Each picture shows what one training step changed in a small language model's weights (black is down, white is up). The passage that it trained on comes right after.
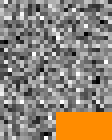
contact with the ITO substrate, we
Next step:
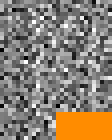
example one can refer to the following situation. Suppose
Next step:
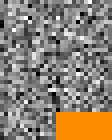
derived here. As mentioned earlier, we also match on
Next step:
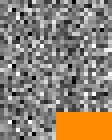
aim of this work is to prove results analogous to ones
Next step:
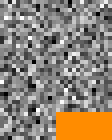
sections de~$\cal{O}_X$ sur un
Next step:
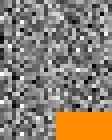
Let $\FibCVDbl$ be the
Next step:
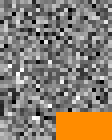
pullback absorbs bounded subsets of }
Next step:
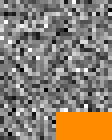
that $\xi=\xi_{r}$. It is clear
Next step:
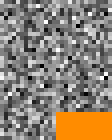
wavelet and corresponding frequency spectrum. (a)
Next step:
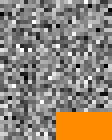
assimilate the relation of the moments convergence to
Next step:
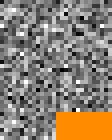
\; \, Q_j \end{equation}
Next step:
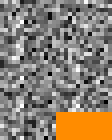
the maximum coherence time at $\phi =
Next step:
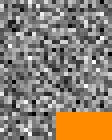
Denote by $[a,b]$ the interval of
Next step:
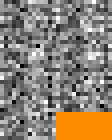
very specific for this problem, and it is an interesting
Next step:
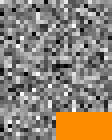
But inspired by results and methods in
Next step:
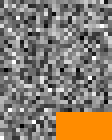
an integer matrix. A direct computation shows that one can
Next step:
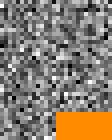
pipeline, which effectively integrates the advantages of
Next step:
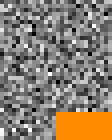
here, we have chosen $q=4$ and
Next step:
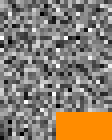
a $\gl(n)$-valued discrete one-form
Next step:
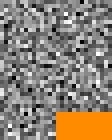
diff to the original patch, we simply match the search
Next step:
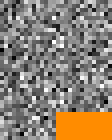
size of a cover of $V$ by
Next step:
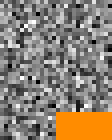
are multi-party negotiations.
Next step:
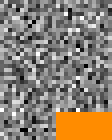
described by a uniform distribution (other assumptions lead to smaller
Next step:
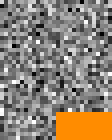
$$ By Item (2) in Lemma
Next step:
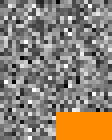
of \qr{pbnd1} involves the
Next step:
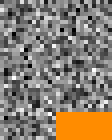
evolution, consistent with the radio/X-ray correlations
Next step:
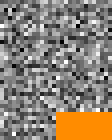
approach by neglecting the necessary optimality conditions, and
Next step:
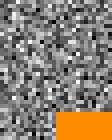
endowed with the Frobenius inner product. We use
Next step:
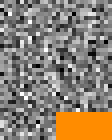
on $S^2$ are circles, then there
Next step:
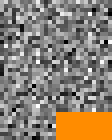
arc from $v$ towards every vertex in
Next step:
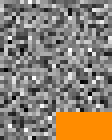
the map $d_i$ is represented by a
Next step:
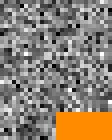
\begin{document} \bibliographystyle{plain}
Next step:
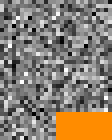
metrical dimensions, provided the higher dimensional connection fields
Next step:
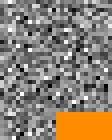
this paper could also find applications in other areas of
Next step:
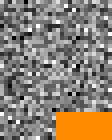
is the equation for a circle with the given radius and
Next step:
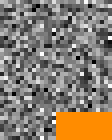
the annulus with two boundary cycles of length
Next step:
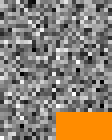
of the convergence in (\ref {mix}), for a
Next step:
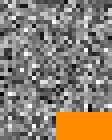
\end{theorem} Thus our group $G$
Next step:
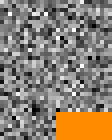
calibrator object for any future VLBI experiment
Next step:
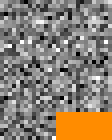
$\stakeholder_j$, which allows latter
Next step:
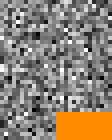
that cases of $1 < \alpha(\omega)
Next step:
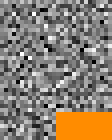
tests conclusively demonstrate the validity of the
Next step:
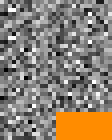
Wikipedia trails, Pinterest
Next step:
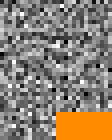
with the fact that \( \left\langle \sigma
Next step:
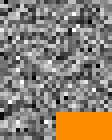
with the analytical predictions in \eqref{rhox},
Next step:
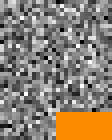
many practical functions such as drug delivery
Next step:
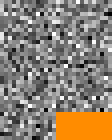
from the initial condition $r_{1}=1$
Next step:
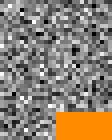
X\in O$ for some game $X$,
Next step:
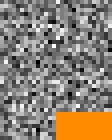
values of certain observables. In this method, certain quantum
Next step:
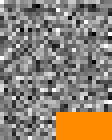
that the measurements agree with the inviscid
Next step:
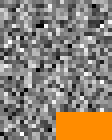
there is a partial IT $T'$ of
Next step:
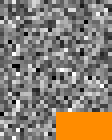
Tank tread motion of red-cell
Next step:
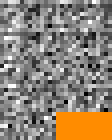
not expected to significantly change in that time frame
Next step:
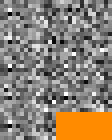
The plot of orbits of DM particles and actors in
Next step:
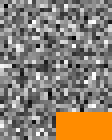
determination of the optimal reparameterization system and the
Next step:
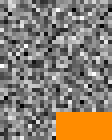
- \gamma}$ and \eq{SP} takes
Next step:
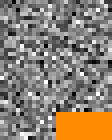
PACS appear here} \maketitle {\it
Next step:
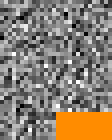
\label{ID} D^-(\lambda )
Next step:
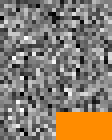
equation model. The governing equations are discretized on
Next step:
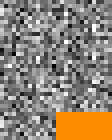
elements of the quasipotential in the system of the
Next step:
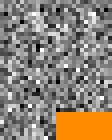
of the support. Incidentally, we remark that
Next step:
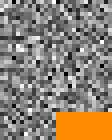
dimension is computationally and theoretically attractive since the
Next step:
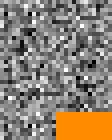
1. We can conclude that the only efficient heat
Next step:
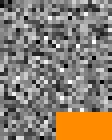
which, provided $p+r \le 1$
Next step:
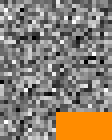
basin so that the diameter of the remaining part is
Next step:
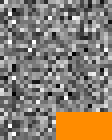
vertical axis corresponds to $b$ and the horizontal axis
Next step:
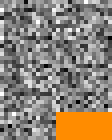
and the ionized state in this model, the initial
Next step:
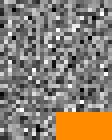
Suppose that $q$ is odd. For any
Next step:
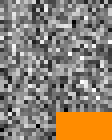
\mid 0\leq j<p,
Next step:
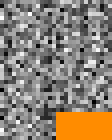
quite small. Indeed, for most values of
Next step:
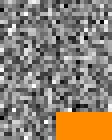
determines \cite{sblp} $$\rm
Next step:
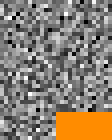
reversing the sign of $b_3$,
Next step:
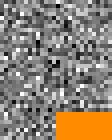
relative path. Each snippet is converted
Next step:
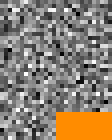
\times Y(2)$. We first look at the
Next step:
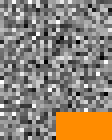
polarised light at normal incidence to the
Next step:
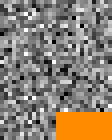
\medskip \noindent{\bf Example 6} An irreducible
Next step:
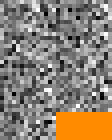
the green area indicates the material is healing
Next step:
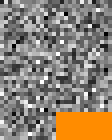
an $S^1$-invariant Borel
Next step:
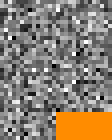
"forgetting effect," reducing compliance
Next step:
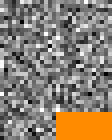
the very definition of diastatic entropy, we
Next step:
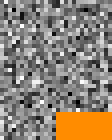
\textit{and} yellows). This model
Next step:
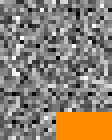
capacitance response of each detector was evaluated using a
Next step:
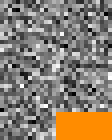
and the drift term contains nontrivial corrections stemming from
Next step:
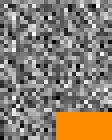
{} {\emph {\bibinfo {title} {Numerical
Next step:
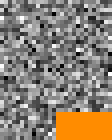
weaker at high $N$ (a variation of
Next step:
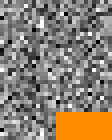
Q8 & Motivation to learn &
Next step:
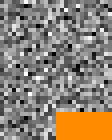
Ethereum has custom-designed
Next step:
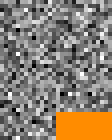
$K\pi$ system, the magnitudes of
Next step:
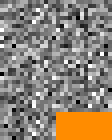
how actinide boosts relate to the
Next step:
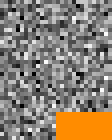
$p_T$ bins the ratio is equal
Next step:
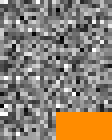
the plasma etching process accounting for
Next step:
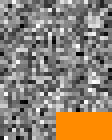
Jammed assemblies of grains at high
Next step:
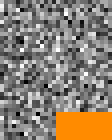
systems, we propose indicators for the prediction of such
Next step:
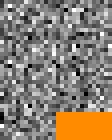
bitcoin ecosystem includes electronic
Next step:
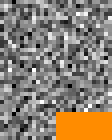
$\eta$ is an arbitrary real number and does not
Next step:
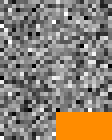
above might as well be taken over all of
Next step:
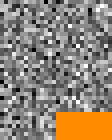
Frank and {Igoshev},
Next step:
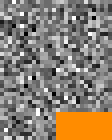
likely require a classification of primitive elements of $\Lambda$,
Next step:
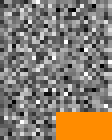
This is the observability rank condition introduced by Herman
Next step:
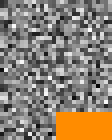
m \ll 1$} Since the electron scattering optical depth
